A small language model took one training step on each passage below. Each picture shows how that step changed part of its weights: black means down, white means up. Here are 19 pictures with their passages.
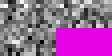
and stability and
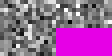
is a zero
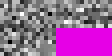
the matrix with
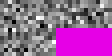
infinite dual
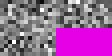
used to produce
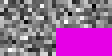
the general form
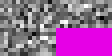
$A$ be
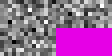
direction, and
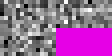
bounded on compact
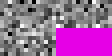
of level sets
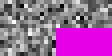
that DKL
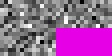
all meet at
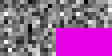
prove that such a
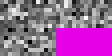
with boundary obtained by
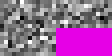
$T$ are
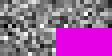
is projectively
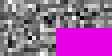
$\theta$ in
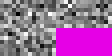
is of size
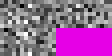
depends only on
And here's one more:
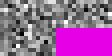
is a basis of
